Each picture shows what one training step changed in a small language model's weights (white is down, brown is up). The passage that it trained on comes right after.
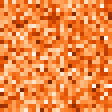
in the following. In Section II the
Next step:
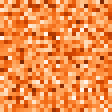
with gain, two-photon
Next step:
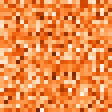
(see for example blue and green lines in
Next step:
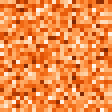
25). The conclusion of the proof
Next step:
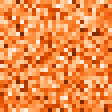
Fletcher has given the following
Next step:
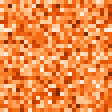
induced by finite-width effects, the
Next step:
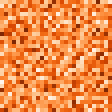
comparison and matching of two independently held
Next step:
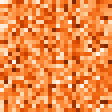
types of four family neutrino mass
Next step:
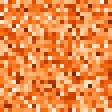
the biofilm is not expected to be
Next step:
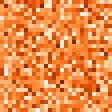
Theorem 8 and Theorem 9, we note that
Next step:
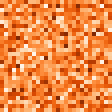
treatment. These molecules are also
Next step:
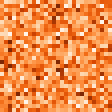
for example). By this conformal transformation,
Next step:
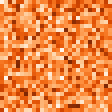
then the films were cooled down to
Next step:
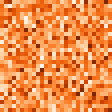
Artificially generated videos that
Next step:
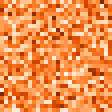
chapter with an example of our results when
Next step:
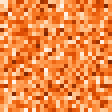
amplitude and hadron amplitude under the collinear expansion
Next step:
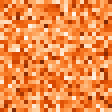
the trace of $\mathbf{q}$ from
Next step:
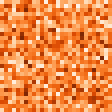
& $\rm{(arcsec \times
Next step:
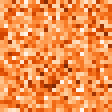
zero forcing number of graphs with a power law
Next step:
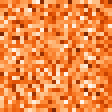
of two segments, featuring the
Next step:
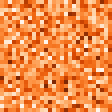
E. MacLaughlin},}
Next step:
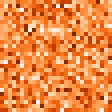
energy-preserving schemes for the equation
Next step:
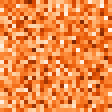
Pure Appl. Math. {\bf
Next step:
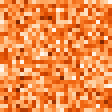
demand $q_k, k \in
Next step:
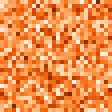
whit dimensions of mass to keep the
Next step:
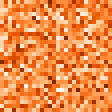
consequently, are getting more gain
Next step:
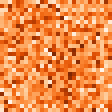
system STRAP, working on
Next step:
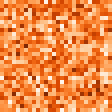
means can be made consistent with the realizability
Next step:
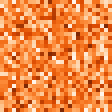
on the PartialSpoof evaluation
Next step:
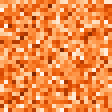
additional information that is used, beside word
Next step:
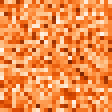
badly that they cannot all be
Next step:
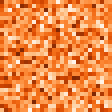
supported by KAKENHI
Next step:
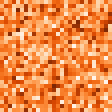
denote by $C_{ij}$ the differential operator
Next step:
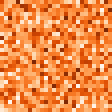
(G)=\alpha (G)$. First of all
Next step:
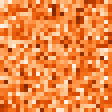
oriented $LaAlO_3$
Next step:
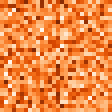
1}_{-1}$ but this is the identity
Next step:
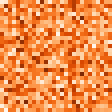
curves are shifted vertically.}
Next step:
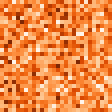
the abscissa value of the coordinates
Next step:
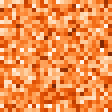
(\ref{dimer}) can be
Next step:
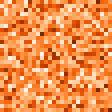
Y$, and let $\Gamma_G$ be
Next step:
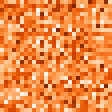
(2) that the H{\sc
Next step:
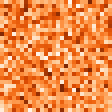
$\beta = 10$ for all four methods;
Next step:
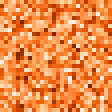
by the dashed purple curves in the top and
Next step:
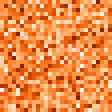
blind foreground removal
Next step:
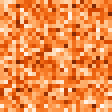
algebra under the action of a color analogue
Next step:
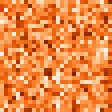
the first three bodies is $$
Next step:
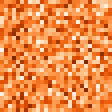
a psycho-visual
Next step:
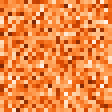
be observed that the convergence time of the pH
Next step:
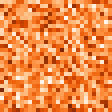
of traveling waves has been established
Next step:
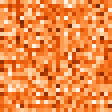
posed at the end of the previous
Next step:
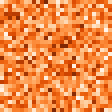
assumptions and procedures employed to
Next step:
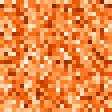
calculation concerns the critical renormalized
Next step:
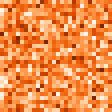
stably equivalent of Morita
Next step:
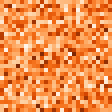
be cautiously interpreted.
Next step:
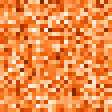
h: \gamma \rightarrow \gamma
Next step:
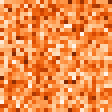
metric manifold $M$. If there exist a smooth
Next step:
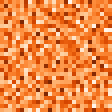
established for the inviscid
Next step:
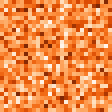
If $t\in L$, we have
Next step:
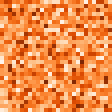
model including these ingredients and using some
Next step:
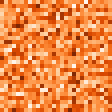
in many problems of signal processing,
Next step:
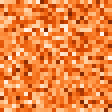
of numerical calculations are usually presented. They
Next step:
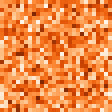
further Catalan interpretations may be found
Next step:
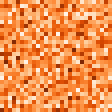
g \rangle = \langle x \rangle
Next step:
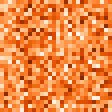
and the \textbf{characteristic function
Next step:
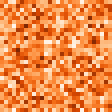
diffusion process in the Galactic magnetic field
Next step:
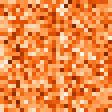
of the fiber cores and then use
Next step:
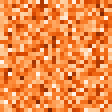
quintessential inflation dynamics as we have two
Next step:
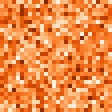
global case and to Riebesehl
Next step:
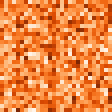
in the morphology diagrams. With this
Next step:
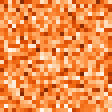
Krasnoselskii fixed point theorem
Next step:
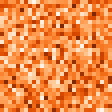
a current compliance to prevent
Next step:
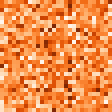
a well-controlled solution of these
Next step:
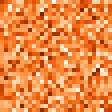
We must stress that the lists of the previous
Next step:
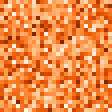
estimate $p(x)$ of the pool
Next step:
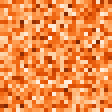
need to make sure that this projection does not
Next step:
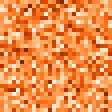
and M. M\'ezard}
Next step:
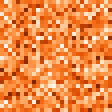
Theorem \ref{t2.5}. As
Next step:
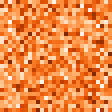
model \cite{holway1966new},
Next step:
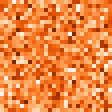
the modified Bessel functions of the first
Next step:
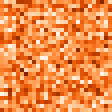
Monte Carlo (QMC) simulations
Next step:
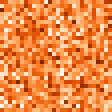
\mathfrak M_+(\CR)$. If we
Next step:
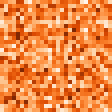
carbon star formation is relatively insensitive
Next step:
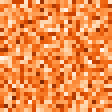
zone taken into account to estimate the reduced
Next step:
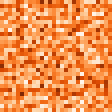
brightness temperature of the core is
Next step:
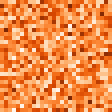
of the solution for a linear fractional equation with
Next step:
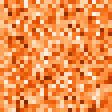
decodes text from overlapped speech
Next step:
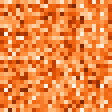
of atoms in the soliton being estimated
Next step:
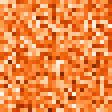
to be replicated over the whole
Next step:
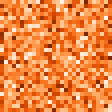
of the stream and its signal, overall
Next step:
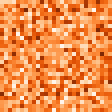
gives an isometric isomorphism of the hilbert
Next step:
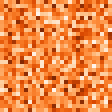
1948) are commonly used for statistical
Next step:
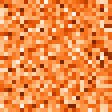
mise en scène par
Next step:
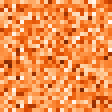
= f.$$ Then Property(0)
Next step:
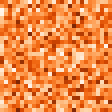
reuse some of the efficient building
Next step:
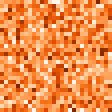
intervening magnetic fields. As a result,
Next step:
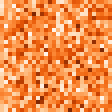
spatial derivative. Let us remark that in
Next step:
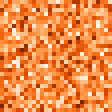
Kubeczko, Klaus
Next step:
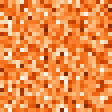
\gnn and \retro for all
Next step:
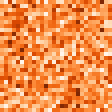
Atoms in Graphene:
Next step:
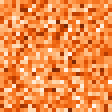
It transfers the position and orientation
